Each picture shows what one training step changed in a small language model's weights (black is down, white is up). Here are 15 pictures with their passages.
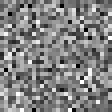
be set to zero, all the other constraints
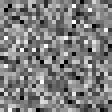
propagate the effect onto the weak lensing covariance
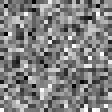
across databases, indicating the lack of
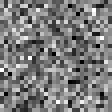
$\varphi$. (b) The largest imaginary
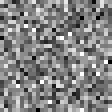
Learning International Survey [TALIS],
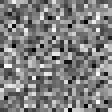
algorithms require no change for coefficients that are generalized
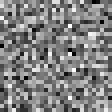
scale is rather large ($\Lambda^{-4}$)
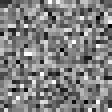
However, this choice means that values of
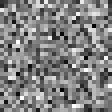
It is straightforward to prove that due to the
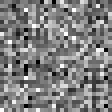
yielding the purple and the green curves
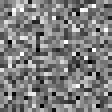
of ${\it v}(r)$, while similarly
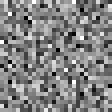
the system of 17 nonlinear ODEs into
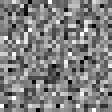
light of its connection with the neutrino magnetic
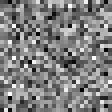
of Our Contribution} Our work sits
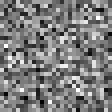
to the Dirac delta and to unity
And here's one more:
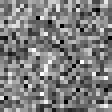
one paper in the corpus was mentioned
